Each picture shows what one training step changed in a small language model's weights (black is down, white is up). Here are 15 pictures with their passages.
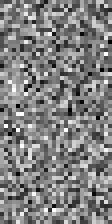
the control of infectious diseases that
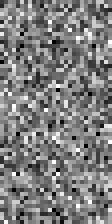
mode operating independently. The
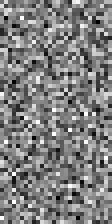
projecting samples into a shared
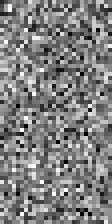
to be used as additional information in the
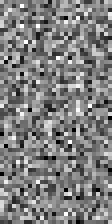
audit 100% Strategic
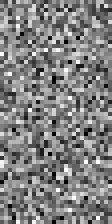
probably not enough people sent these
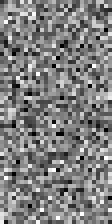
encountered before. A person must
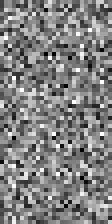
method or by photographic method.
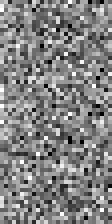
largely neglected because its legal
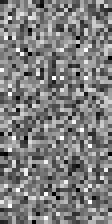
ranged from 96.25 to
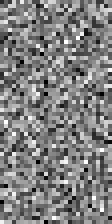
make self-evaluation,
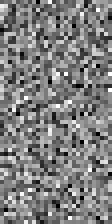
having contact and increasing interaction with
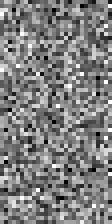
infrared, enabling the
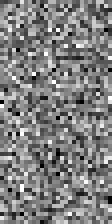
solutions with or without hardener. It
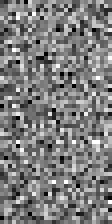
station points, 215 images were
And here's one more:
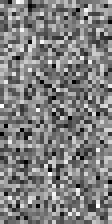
asymptotic behaviour of the
